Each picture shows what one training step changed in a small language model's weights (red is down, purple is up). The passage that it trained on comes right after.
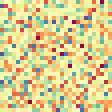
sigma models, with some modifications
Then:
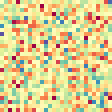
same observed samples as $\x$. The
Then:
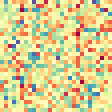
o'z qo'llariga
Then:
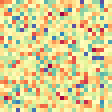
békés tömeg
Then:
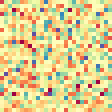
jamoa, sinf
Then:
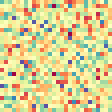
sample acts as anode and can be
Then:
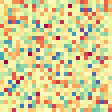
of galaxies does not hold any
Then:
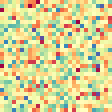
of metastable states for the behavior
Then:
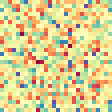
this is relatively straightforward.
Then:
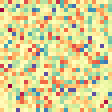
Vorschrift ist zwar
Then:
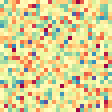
we will only highlight some common
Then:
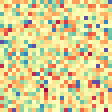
nature of this discrepancy is
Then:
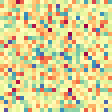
The transmission spectrum calculation
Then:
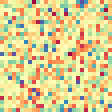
two paths $a\to b$
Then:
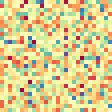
o'qishga bo'lgan
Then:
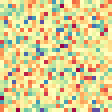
light of one or more of the
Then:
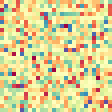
$n=2$ only real representations)
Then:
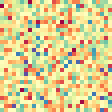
eles: a Barragem do
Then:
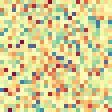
role of Mn atoms in the
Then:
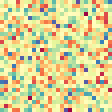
department. Currently he
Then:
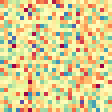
and Accountability,
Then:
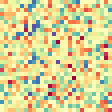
Greater Caucasus //
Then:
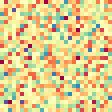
Por ejemplo, una
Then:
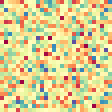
*Decameron*, quella
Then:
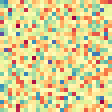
IT module. The HDI
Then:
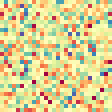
effects have been found in the past
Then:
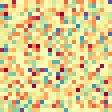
ko'rsatilgan. 4.
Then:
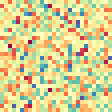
amalga oshirishda
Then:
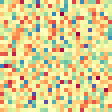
redes son muchas las
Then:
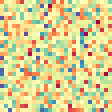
\\ % email address or
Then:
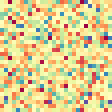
balki o'quvchilarni
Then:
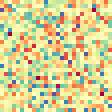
be diagonalized), that is
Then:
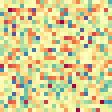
exponents in phase transitions
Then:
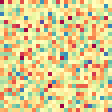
momento en que se lleva
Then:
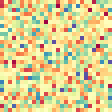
Oliveira M.M.**
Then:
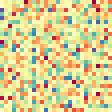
combinações de cada termo de
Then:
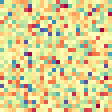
energy. Data are compared with the
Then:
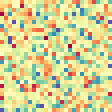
learning framework is
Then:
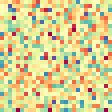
mobility by collecting the
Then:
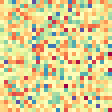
hayotimizni qanday
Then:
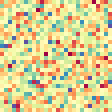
contaminants on conventional
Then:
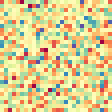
essentially scale-free,
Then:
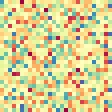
property, and the shock-heating
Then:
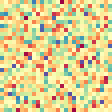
вполне может
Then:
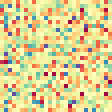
de concurrence fiscale
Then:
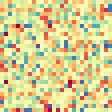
insider of C (i.e.
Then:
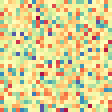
number of point sources within 1 square
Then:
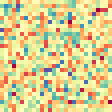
ainsi assisté une ou
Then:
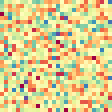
at least comparable to the
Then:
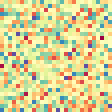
educational process, the content and
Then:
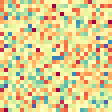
dispose d'atouts
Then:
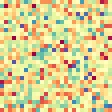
samples were mixed with
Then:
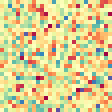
error is smaller than $\delta$,
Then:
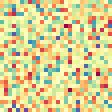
Komunitas* 5(1)
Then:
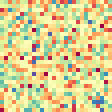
$\sim 1.2$. Because of
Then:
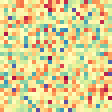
on a logarithmic scale
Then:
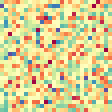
low-energy svivons,
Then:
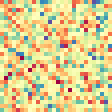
dikembangkan dalam
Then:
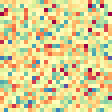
K with decreasing $T$. The
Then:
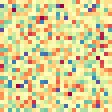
efficiency of pistons with the same
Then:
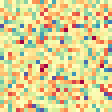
Similarly, we label each
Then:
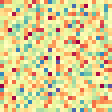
ecosistema deportivo.
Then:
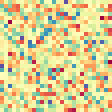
en Weimer (Pape et
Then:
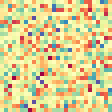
A journey beyond
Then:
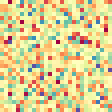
перешкоди в
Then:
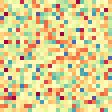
e também pela
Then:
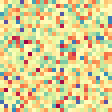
Definiția dată de
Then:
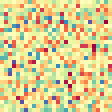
have processed the request according
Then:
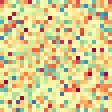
o homem e a sociedade
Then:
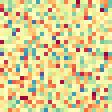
pela internet, o modo
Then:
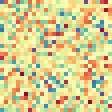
in the context of dark matter and
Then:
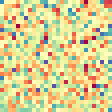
with engineering case studies,
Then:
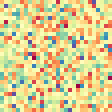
beradi. Uslublar:
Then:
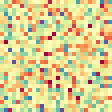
as a function of stellar mass from
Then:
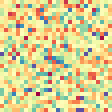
figure) the energy density becomes
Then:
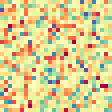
10 Saya merasa
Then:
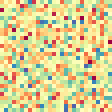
corresponding $n-\bar{n}$
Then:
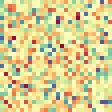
data well (D. Wang et al.,
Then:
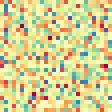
essentiellement aux
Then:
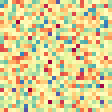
use by me of X to accomplish
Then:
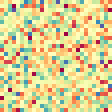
a diameter channel. -
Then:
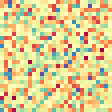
conforme demonstrado nas
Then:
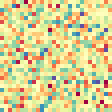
rate in order to minimize the loss
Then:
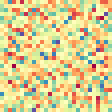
150 anos de emancipação
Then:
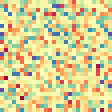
semileptonic charge asymmetry
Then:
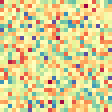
// *Proceedings on
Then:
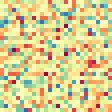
variation. Given a specified
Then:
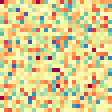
шахсий ва
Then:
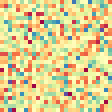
грань между
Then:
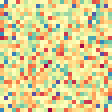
average, the fraction
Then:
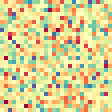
Wirus może w bardzo
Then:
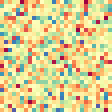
related to some residual
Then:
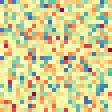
nimagaki erishgan
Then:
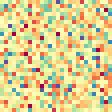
incredible': love
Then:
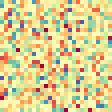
участь у заходах
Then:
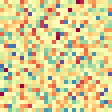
bir hâlde bulurlar.
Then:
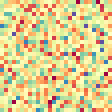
as well as the redshift of one
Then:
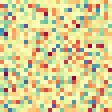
but with a non-Gaussian distribution
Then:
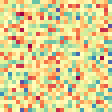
3º ano do Ensino
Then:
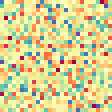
fluctuation effects on the
